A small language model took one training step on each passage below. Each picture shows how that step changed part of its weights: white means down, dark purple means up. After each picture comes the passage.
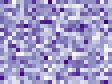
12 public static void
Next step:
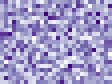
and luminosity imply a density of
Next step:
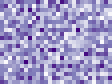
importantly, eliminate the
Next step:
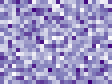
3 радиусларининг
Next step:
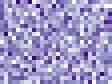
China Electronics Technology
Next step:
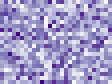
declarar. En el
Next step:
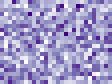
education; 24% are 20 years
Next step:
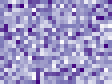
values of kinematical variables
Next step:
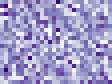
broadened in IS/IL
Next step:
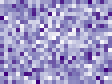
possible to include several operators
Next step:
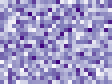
Bhatanga H.,
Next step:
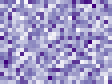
its production cross section, its
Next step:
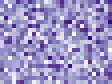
the established start-up path between
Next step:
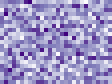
direction $\hat {\bm h}
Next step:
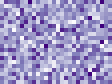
à leur coût
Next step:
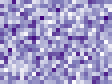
parameters in object management 275
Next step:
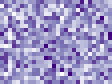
исследовании сами
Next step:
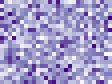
a result of the test of
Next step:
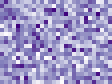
diabetes was induced according to
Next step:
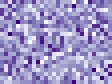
$f$ for the static
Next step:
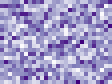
results of biomechanical research
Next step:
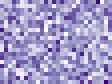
teori diatas,
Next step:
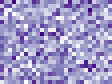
stars embedded in the star
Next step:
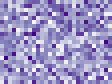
of the metasurface is
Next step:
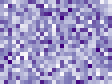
one-step estimator
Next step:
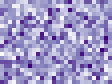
and individually by 15%. The
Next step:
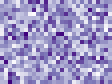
globalização. Até a
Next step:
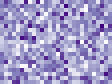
by Directed Evolution.
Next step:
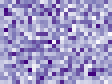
lower amount of DOX was detected in
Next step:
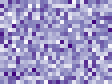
that *the size of the average
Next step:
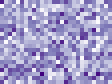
layer's features. We observe
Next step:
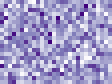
Care of Accident and
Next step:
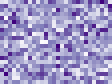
criterio. Como
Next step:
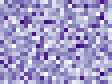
unexpected high expenses
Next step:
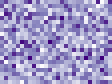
drying were identified and a
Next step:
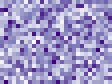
of the biological world.
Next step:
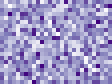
regenerants were derived from a
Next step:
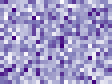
the photometric observations of AB
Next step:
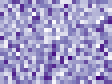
- o PWR core design
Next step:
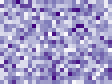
A. HUDSON,
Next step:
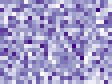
Department of Industrial Power
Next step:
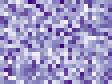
with attacks were mainly focused
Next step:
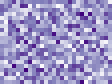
of different optical signals and approximation
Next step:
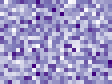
formação continuada, seja
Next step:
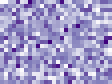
Hernández &
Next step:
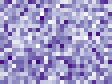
by just changing the feature selection
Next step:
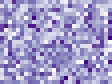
developed in [20-25]
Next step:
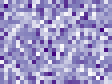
amounts of supervised
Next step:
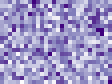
\rightarrow (\mathcal{F},
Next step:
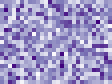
RGD to higher dimension is
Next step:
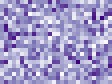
holda ta'kidlash
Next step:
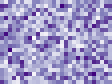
more complicated, it uses
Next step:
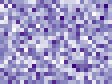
keladi. Bu esa aholi
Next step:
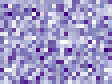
data that support analysis and comparison of
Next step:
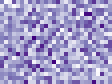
examined range. These shifts
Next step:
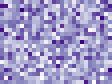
adapts to the dataset's image
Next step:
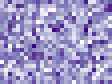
physiology. *Nat
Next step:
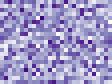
of the EUV range and the
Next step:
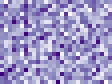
velocities of the ball does not
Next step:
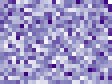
тлі подій, що
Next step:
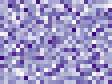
enrichment and age from the
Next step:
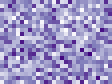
to the FSI and is more
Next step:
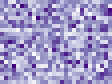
not considered a big problem for
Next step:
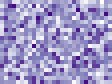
magnetize the system.
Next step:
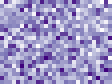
FOLDER Flight
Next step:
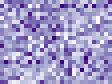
stunting of whole plant and
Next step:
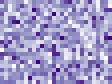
bo'lib, u nafaqat
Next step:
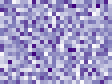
oʻsha davrdagi
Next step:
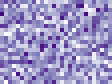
as in $pp$ scattering,
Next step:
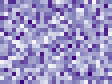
yanada shaxsiylashtirilgan va
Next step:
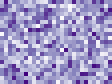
industrial coagulants)
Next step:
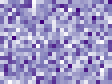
the designed low RCS 1
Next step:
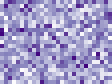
incoherently, and applied
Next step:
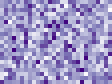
– España)
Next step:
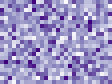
and scaled by the relative flux
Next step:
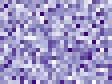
and electron diffusivity
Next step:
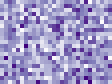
al concejo en los
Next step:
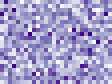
the screen, at a value
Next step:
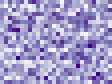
MODEL CANVAS
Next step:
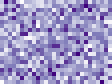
in the near IR [29,
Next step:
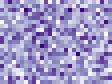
discretized in a numerical
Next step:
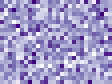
from this mountain.
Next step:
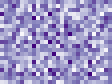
research used the facilities of the
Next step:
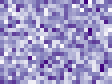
услубига хос
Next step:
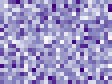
православ'я у
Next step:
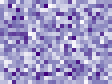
proteins, ultimately
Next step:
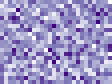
uyidin- Senga
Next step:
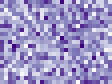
conceptualize addictions,
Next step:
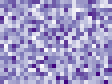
after anonymisation for values
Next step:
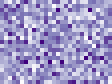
be interpreted in the context of
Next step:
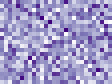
basis of the currently approved
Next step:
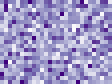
to be supported by Eq.
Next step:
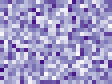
wide QW, symmetrically
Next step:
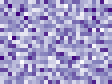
The Q-learning algorithm will
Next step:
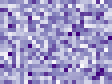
was made. The main chemical parameters
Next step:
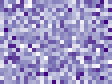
Summarizing these results,
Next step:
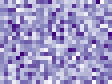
to detect aflatoxin
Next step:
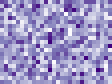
на принципах
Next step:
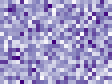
share the tasks on the
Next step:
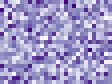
through MIS appears as a
